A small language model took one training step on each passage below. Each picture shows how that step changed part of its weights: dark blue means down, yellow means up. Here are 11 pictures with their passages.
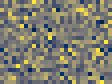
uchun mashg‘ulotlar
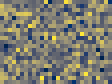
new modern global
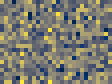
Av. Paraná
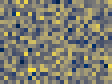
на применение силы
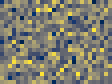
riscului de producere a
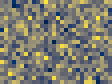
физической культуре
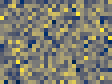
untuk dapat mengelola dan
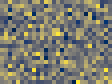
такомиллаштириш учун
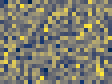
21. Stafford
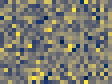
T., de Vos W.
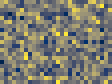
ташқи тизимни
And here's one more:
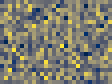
se acometa cualquier
